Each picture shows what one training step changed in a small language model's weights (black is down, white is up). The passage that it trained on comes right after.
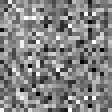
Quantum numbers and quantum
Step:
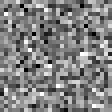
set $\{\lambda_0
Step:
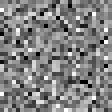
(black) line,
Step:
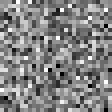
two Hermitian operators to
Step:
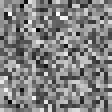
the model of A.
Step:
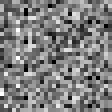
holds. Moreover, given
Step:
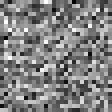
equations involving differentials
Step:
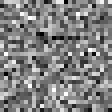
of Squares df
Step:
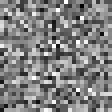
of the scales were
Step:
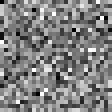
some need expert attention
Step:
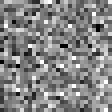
identities} In addition
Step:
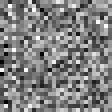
of X-ray
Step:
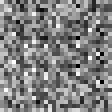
the bulk of
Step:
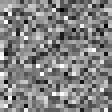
dissolved in
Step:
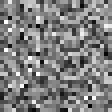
image analysis and predictive
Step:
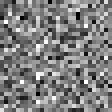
firing temperature leads
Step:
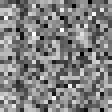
\le \varepsilon
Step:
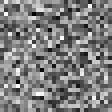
by using Banach's
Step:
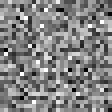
propose a numerical indicator
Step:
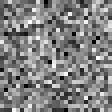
use of fertilizers
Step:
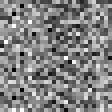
of temperature on the
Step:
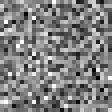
rather explicitly. Let
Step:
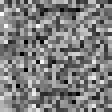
dt \nonumber\\
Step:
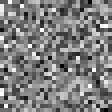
weeks. This work often
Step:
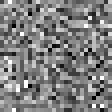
reliable alternative in places
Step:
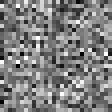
generalised elements at stage
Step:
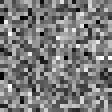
Mining Specialist
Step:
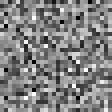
there is a substantial
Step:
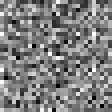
show the same for certain
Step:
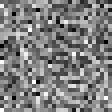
less direct connection to
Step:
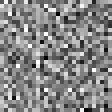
interest in these material in
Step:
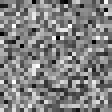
of (i). We
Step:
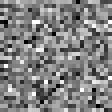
problem which will require an
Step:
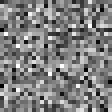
subject was instructed
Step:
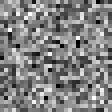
equals the cardinality
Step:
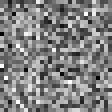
and other factors. With
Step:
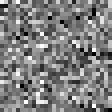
we will see latter,
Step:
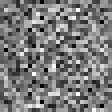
of Technology KTT
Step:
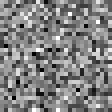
by means of the two
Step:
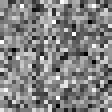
the pressure---give
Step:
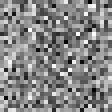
an improvement in the time
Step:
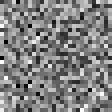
about the text,
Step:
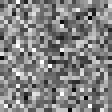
plan we may or not
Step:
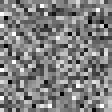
of {\em sign
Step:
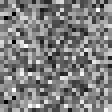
limit of the finite horizon
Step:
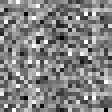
and fiber bundles. This
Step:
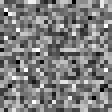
will study whether it is
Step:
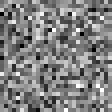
that hospital management
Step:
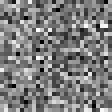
linearly fade to
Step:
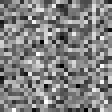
were included in this
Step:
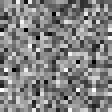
possible to know the deviation
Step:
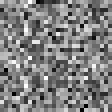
from now to Apr
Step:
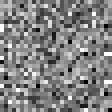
$\ovG$ the
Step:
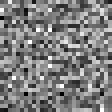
over 10 randomly generated
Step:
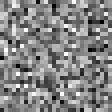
language also grows through
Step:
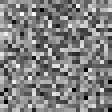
the interior of the
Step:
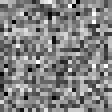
asymmetric family}
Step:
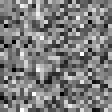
passed on to cells
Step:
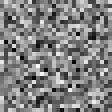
toward the origin,
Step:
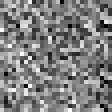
from $F$ to
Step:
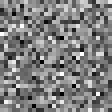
expensive onthe
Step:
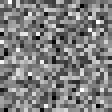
allows us to say that
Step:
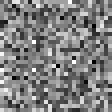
the reduced quaternion
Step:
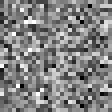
of Architecture, Civil
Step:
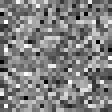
models. The data selection
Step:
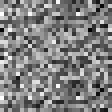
them pass these advanced
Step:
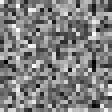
This shows that the left
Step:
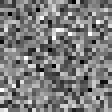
simplifying things by
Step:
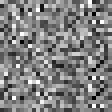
plains and their
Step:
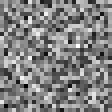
to have very small
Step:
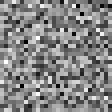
the owner, this
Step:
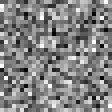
same individual. One
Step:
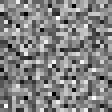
to digraphs.
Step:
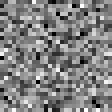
interpretation of the field data
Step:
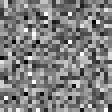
particular at $\nabla
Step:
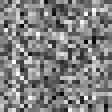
and is located in the
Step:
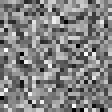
walks}. In
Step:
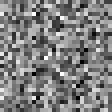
the user expects the
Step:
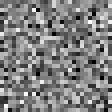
Here we shall review the
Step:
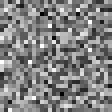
3 children by the age
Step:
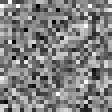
different choices of the basis
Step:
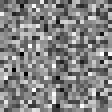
would be high in
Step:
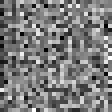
shown on Figure 1
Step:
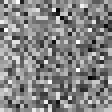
the households, in
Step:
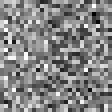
of damage in the theory
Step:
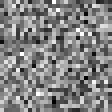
under "select
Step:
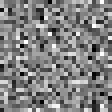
Our prove is a direct
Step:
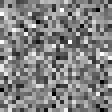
any }\varepsilon >
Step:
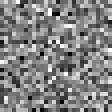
control with terminal cost.
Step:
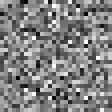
use of a control
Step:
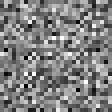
approximating the Koopman
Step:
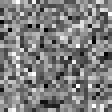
This is illustrated in
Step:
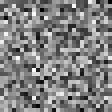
a lot of variation
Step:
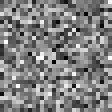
for 14 days with
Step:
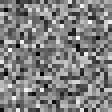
gear tend to be
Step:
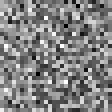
the compression of the
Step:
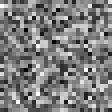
different hardware and software
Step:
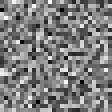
segmented from the
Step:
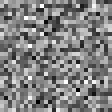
definition of the kernel
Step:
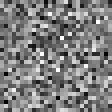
index of each section was
